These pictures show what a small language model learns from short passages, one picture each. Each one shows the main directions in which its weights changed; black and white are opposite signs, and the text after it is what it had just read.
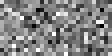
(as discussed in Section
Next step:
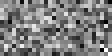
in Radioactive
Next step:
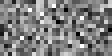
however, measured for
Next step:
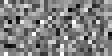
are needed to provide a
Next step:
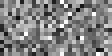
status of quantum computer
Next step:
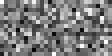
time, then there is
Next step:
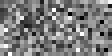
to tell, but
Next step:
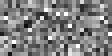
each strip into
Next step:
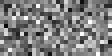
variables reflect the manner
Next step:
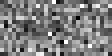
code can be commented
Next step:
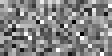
and kinetic luminosities,
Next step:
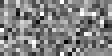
null energy condition for free
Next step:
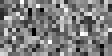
by a sum of the
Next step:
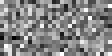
enclosed by the
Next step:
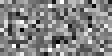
transformation into circulant
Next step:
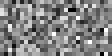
detected by a state
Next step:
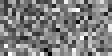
targeting challenging using the
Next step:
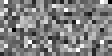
cavities that
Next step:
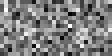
original direction of propagation of
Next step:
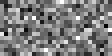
comparing the variations of the
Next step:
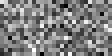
holds at a stopping
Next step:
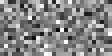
The GW community works
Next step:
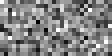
access region in ICP
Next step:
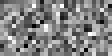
(a) and
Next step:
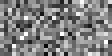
linear physics of fluctuations in
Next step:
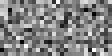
efficiently implemented on Single
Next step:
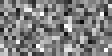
typical cavity-qubit
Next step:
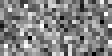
is scattered by
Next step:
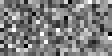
phase $\phi$ of
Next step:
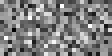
The distribution functions for
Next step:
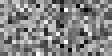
consider here is the one
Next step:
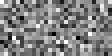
Code, Generate
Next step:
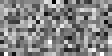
that its singularity structure can
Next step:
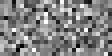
eV, this implies that
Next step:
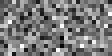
CoFeB on top
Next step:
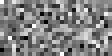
GeV band {\mat
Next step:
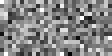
on the collection of
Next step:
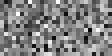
between lion 5 and
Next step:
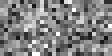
at infinity, only
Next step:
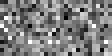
avalaible data
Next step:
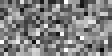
of the initial perturbation
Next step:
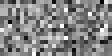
suggest that a small
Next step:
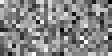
and integrates to zero
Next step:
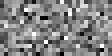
crucial. OSM
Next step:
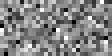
of a model to generate
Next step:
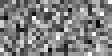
L3 approximation in
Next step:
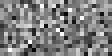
is the angular momentum fraction
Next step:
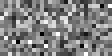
the rest part is the
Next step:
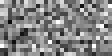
on problems of interest.
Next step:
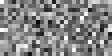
Each color corresponds to a
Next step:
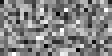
indicating a better fit.
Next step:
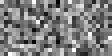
momentum to decrease. The
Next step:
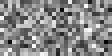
the process of thermal light
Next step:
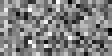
calculate with our method both
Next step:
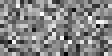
parallel reduction scheme. To
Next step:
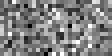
predominantly due
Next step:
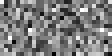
critical strain rates compared to
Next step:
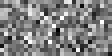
pre-2004 period the
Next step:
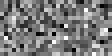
the equations shows that the
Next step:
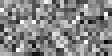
chosen such as to achieve
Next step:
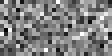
wide range of the
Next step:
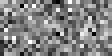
We judge the
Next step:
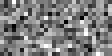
abovementioned rotation in
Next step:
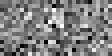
p|$) and we
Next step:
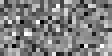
are almost the same,
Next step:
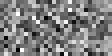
which experimental results are
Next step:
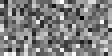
needs to be investigated.
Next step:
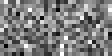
material with a thickness of
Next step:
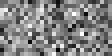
to be originated in
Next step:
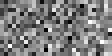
and m2), and
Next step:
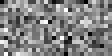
avoided altogether
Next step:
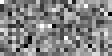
\nu$ and
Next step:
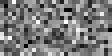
Note that the angular momentum
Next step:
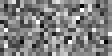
ideas will be tested
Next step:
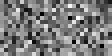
oxygen, CO and
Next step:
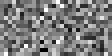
molecular dynamics simulations.
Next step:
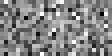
random trees (see
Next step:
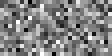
$\Sigma _{\Phi
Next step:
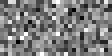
results might suggest marginally
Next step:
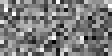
applications like drug
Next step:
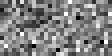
asymmetric collision profile with
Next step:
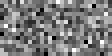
a nearly elastic reflection from
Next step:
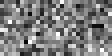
from the large Z
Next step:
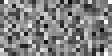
mirror, per beam.
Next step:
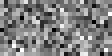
inset shows the transmission spectrum
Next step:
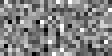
are comparable to the orbital
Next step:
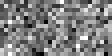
hidden in Figures
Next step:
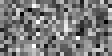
magnitude in the maximum
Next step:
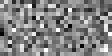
collusion. For
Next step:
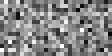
volume of superfluid
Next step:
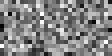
nevertheless consistent system of
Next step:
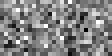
| | MVD
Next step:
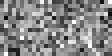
or identify which AI
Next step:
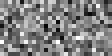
of the gamma functions.
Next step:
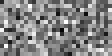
start from the normal
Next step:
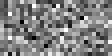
taken the isospin
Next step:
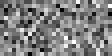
them yields a monotonic
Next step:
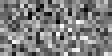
The resulting potential for negative
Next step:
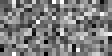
diffraction experiments, that the
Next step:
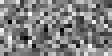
from the Software
